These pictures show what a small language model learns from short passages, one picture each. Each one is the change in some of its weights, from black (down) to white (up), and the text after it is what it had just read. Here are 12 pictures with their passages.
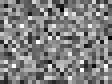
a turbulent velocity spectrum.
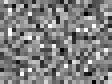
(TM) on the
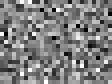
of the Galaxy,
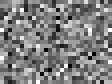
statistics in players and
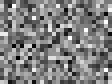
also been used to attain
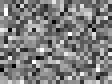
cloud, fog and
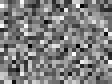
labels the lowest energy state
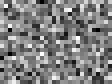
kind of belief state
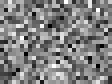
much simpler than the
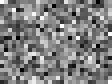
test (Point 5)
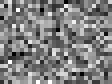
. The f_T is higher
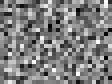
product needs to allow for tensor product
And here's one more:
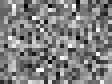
anonymous reviewers for
